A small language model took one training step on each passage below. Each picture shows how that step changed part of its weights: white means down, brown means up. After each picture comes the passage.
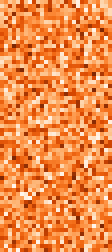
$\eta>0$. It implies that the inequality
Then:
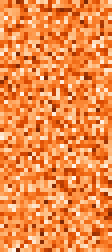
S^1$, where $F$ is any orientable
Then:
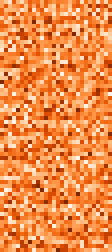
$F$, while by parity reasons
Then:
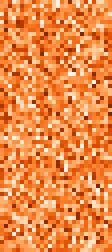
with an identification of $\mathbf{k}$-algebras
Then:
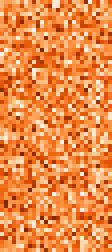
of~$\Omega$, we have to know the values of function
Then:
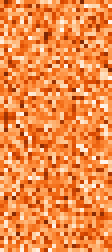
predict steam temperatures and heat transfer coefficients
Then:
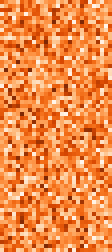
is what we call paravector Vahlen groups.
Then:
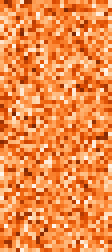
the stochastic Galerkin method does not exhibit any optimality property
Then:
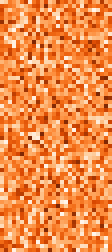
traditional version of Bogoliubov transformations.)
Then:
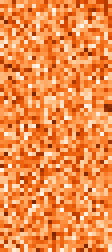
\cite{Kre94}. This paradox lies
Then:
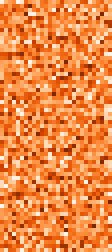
In the next several sections eleven inference rules will
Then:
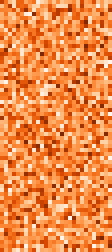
V$. \item If $v\in
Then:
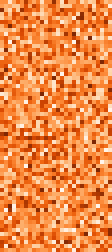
that $f_\infty$ may be expanded, with
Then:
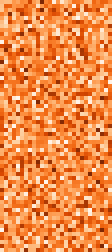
in $\Gd$ such that \[ \chi_n
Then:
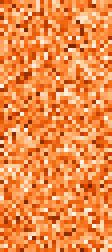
equation}, Statistics and Computing, 28 (2018),
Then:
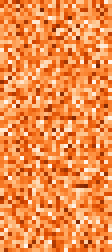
come from two different sets $A_i$ and 0
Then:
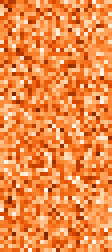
with the forward Euler method preserves positivity of density and internal
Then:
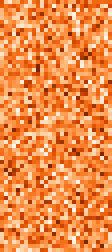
\ref{eq:Forman-General} can be
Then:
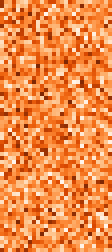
$\theta \in \mathbb{R}_+$), establishing
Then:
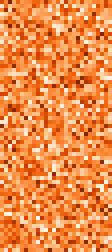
self-adjoint operator too and has the same eigenfunctions as
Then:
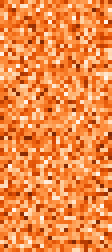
complex flag manifold $Z = G/Q$. Thus every
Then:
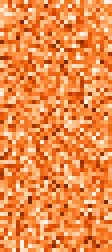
become a modular (cusp) form.
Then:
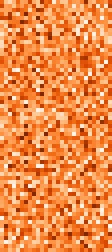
$\cA$ isomorphic to $ G$ such that
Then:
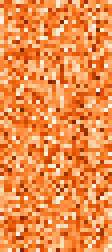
generated by products of generic traceless $2\times
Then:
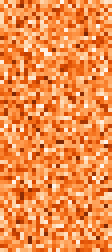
its non-central elements are commutative. In
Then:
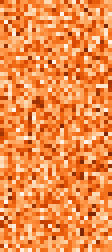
\end{array} \ar[d]
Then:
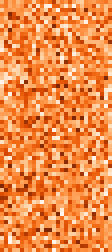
variety of input signals, but does not have access
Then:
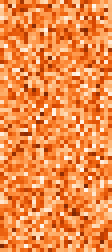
ccc Souslin forcing notion $\p$ such that
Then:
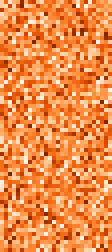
the space~$\tilde{\mathcal{E}}$ and assume that
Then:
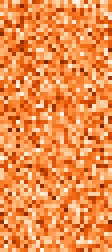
where we used the assumption $r < 1 + s$.
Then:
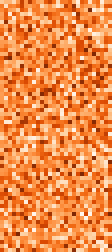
that for all $x,y\in E$ and
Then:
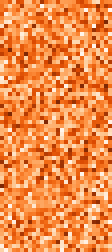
approximate solution curves satisfying $G[z] = 0$
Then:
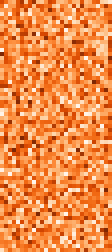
exemplified by $a^{P_{max}}$
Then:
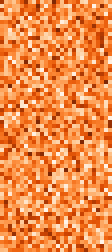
method of snakes, or active contours, and
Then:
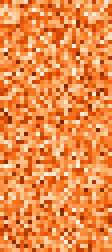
To achieve robustness along the whole pipeline,
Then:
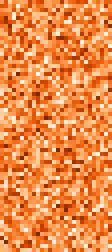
{\sl Dedicated to Sam Gitler
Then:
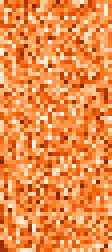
changes of base point. \end{lem}
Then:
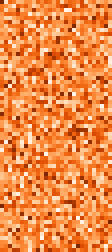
for the option allowing to find a hedging
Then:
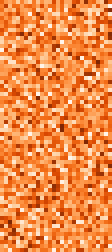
need an algorithm to delete all the
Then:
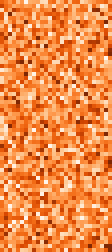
began learning geometry from Barrett
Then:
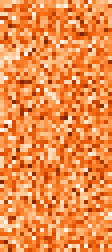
by Raghavendra and by
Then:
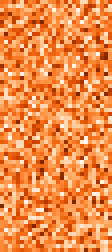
finite trees. Indeed, the expected degrees of finite trees are
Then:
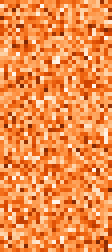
of $X$. According to the von Mises condition
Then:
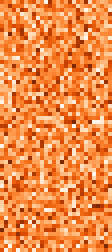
terms of the hat functions, we obtain that
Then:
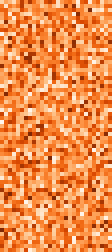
that the conjecture is still wrong. In
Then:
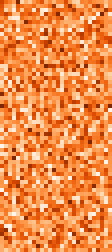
\}. \] Our definition of modular forms involves Hecke operators
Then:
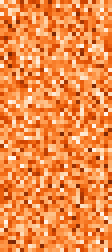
to circumvent the fundamental difficulty in stochastic optimization that convergence
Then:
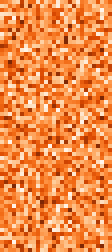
are algorithms for the computation of the elements of a number field
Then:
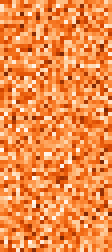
\\ We now arrive at the main result of this section.
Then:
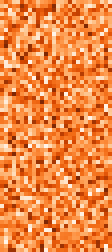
detailed information the interested reader is kindly referred to the freely
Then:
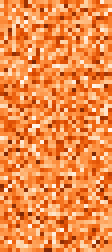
monotone derivative (CMD), $F(s)$ is
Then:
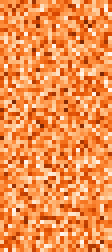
\demo{Case {\rm 1:} $\beta_j
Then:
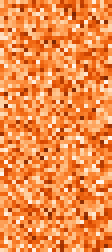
\| ^2 =1 $ we need to impose
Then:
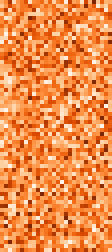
efficient preconditioned iterative solution methods is at least not
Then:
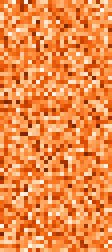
fact that the collection of all proper nested
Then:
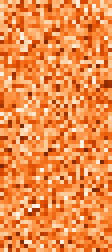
$\gamma=2$ and $a_1\equiv
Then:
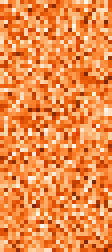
functions $u^1,...,u^n$ of two
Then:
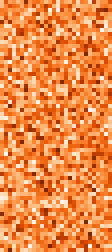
a hypergraph on an oriented surface), briefly sketched
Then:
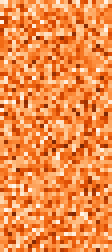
on each row. It follows that the map yields a weak
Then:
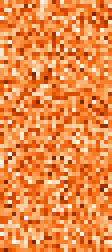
still depending only on $n,K$ and
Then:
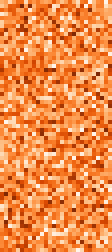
be jointly diagonalized with any matrix that differs from
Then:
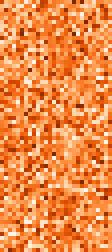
the real point set. The original purely real
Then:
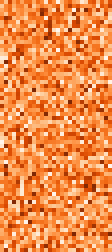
equations with meromorphic coefficients}, CRM Proceeding and
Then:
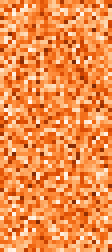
the proper, hence trivial, $R$-submodule
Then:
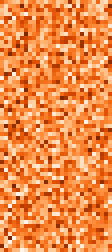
may coincide. If $\mu$ is non-zero,
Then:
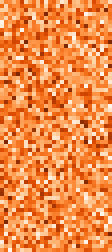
leaf \cite{ct1}. Note that the other leaves
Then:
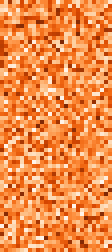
For each integer $i\geq 1$, the number of
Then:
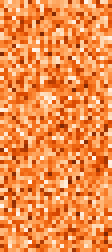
for all thermal plant, including
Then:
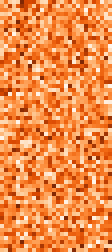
any $j\in J$, there is an element
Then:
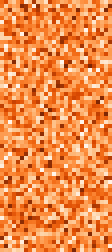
suppose that $A$ is an invertible. (For a
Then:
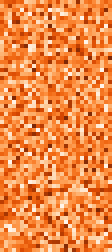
line follows by the bandwidth restriction given in
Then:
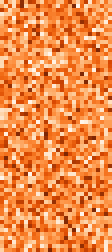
the number of vehicles on a section of
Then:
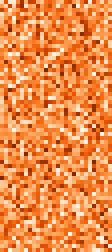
the form \BE \label{1.16}
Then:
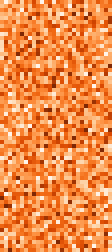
or spaces $C^k({\bf R}^n)$
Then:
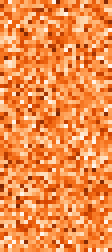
Let $S'$ be either $S$ or a sphere
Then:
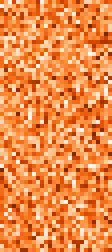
\betabody_{1} + \varsigma
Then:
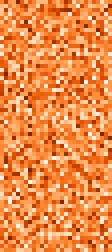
Conference}, vol.~5, Jun.
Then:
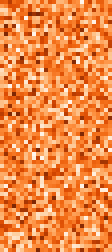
the triangulated category $\DMt(S,\ste)$
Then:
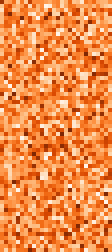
fully symmetric space on the interval $(0,1).$ If
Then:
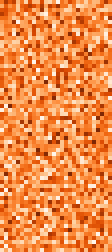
\begin{lemma} \label{WT1}
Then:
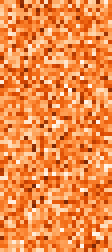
show that Equation (\ref{f2}) defines a flow
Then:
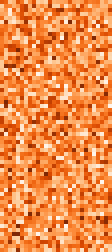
L\'evy process. If there exists a decomposition
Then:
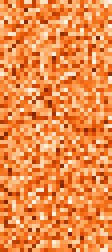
u_r$, for each similar configuration of the waves,
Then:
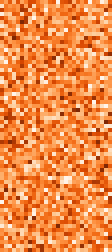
sufficiently large},$$ and together with (6.7) and
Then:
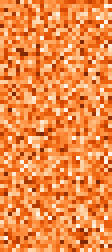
vertices in $\Ball_{n-1}$. For each
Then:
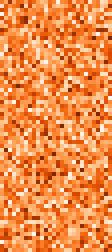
and Malrieu [18] for further references and
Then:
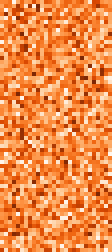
and epimorphisms are defined in the corresponding category of
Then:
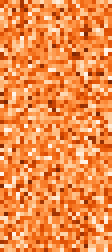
HJB solvers, e.g.,
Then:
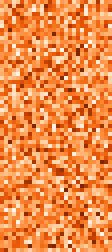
equal to $\liminf_{N\to \infty}
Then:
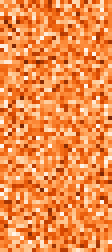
to obtain the rank of $W_S$, it
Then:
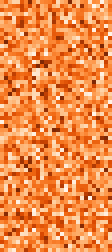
is another alternative, which is to solve the dual problem of
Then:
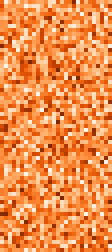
Assume, for concreteness, that in Lemma
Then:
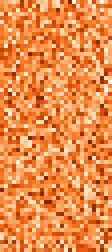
for some $R>0$, then there is
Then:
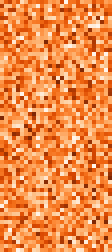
span $\left( \mathbf{A}\triangleright
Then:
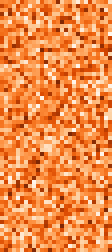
mesh, for details and other possibilities to choose
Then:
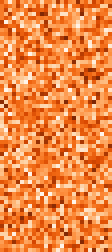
- a} \right)\exp\left(-\beta t
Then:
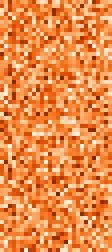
structures on anti-flexible algebras} \date{}
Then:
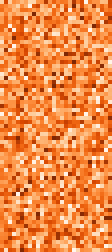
operator $E^{a}(\partial_{F})$. The
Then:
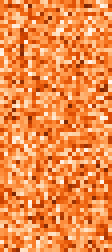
small number of carefully chosen linear measurements.
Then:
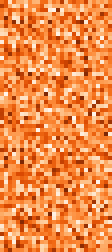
to analogs of the Cauchy kernel. In the quaternionic
